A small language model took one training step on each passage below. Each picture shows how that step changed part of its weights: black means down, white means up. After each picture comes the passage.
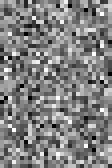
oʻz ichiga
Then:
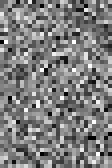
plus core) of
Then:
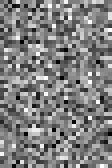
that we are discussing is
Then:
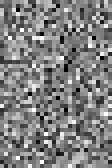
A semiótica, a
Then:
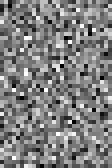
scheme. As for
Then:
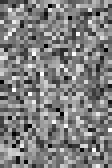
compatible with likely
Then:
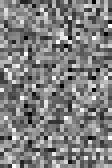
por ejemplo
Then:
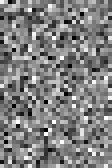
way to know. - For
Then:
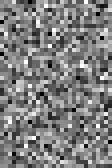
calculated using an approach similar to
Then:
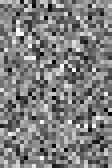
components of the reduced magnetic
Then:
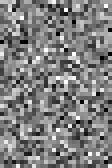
chain platforms. The
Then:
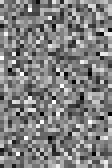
separated $\ $by
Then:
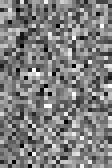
It is important to
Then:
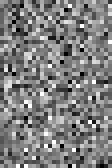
P_k$ do to
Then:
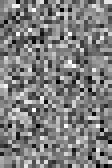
Emotions formed in the
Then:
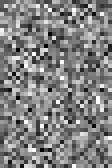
data from NASA's
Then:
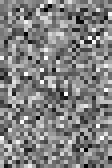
imkon yaratadi.
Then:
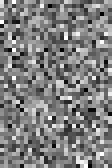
on the flat density of states
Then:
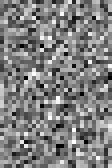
is a consequence of the
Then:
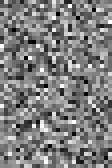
error bar represent the
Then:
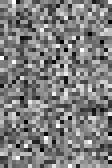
we discussed above,
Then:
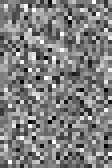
UMA VIDA
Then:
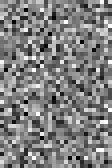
europeização dos
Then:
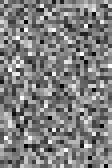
et al. *Room temperature
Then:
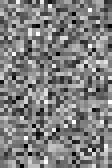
Minkowski space
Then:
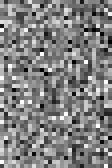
туризма как
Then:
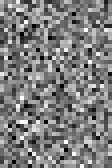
goal herein is to
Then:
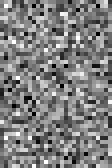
Y-fermion with a
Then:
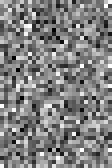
for such electrons, which
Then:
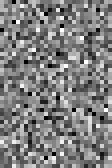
lo acompaña le
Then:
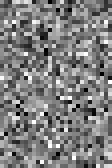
on a - to be determined
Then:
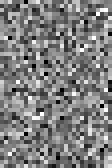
no necesitamos
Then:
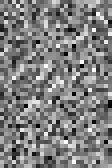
is: \begin{equation}
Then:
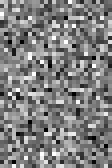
rapidly from the boundary
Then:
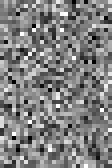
ifodalovchi tekst
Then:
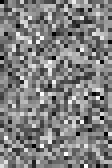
moment when the temperature outside
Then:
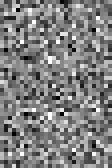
have been highlighted with a
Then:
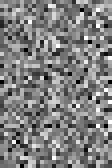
\diff t''
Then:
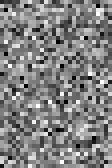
a remi, asini,
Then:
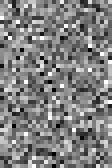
shuni aytish
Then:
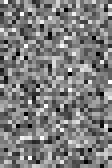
This allows us to
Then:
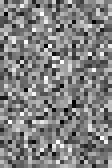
yaxshi o'sdi,
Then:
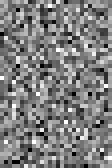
clínica individual.
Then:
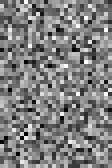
nanomaterials for
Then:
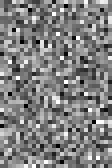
are the eigenfunctions
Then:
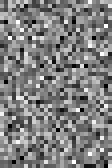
preparatory period,
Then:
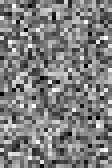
Um dos elementos
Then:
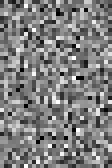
of sulfur,
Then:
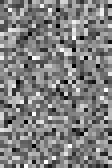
the proletariat
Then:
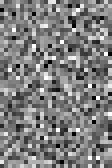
scalar fields are given
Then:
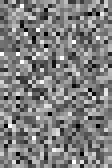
va ikkilamchi
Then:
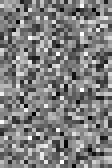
gravitational-wave and
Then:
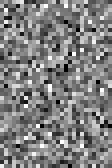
cela un grand
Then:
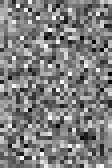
a linear relation between the
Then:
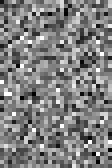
fonction scalaire
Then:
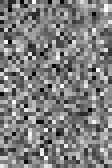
d\xi w \left(
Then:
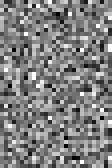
colocvial de origine
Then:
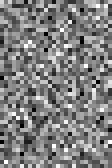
and severe weather
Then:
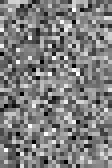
rotated into standard form
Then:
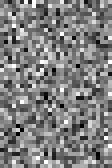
tak terlihat” yang
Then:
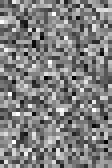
Forschung ein? -
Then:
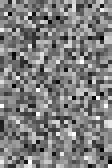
be unity. This difference will
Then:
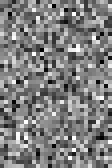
occupancy of the P
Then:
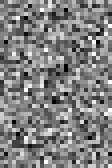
pokazao vezu
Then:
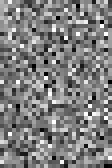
names. For what it
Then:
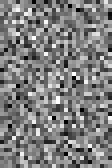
added small offsets
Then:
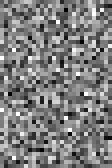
bagi hasil (profit
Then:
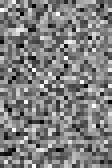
bare divergence to
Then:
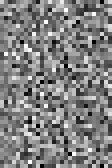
и/или низа
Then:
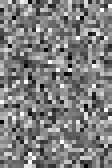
memory hierarchy
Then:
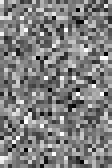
APA e Google
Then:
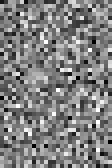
on the $2s$
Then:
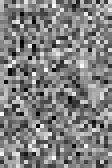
Geometric Phase}%
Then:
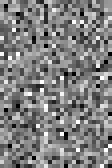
The Hamiltonian for two
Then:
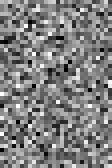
constant-area duct
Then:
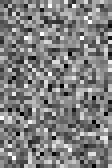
owing to a low value of
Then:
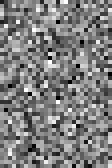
calidad, complementables con
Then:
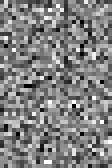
Id-8 & STB
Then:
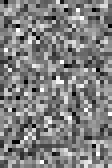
region; these events are
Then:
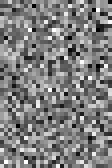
impact the SNR of the
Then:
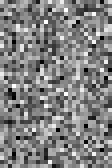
и развитие
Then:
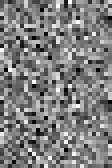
va to'g'ri
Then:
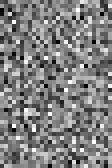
pair, $\sigma_M
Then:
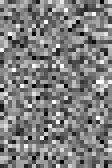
и спланировать
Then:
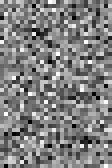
classical network
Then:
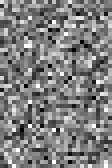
de los tejidos que se
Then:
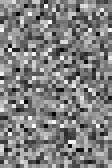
communications systems
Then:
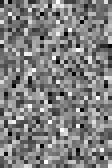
'neutre' o
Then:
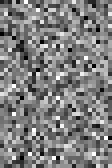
dever fundamental de
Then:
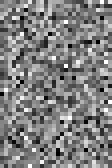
duyu, dikkat
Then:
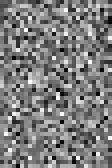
derivation has also been presented
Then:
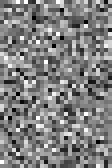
results of its transformation into a real
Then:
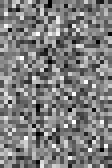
MOX За
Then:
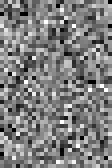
probability. The transition
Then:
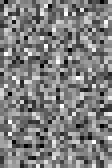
prof., O'zR
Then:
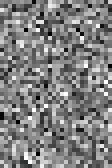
уровня IL-4
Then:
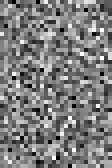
Bin Muoz,
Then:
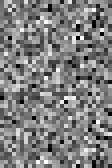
hence code output and the
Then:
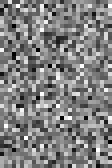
in the parameter constraints, which
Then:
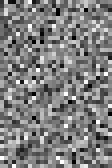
its post form, the
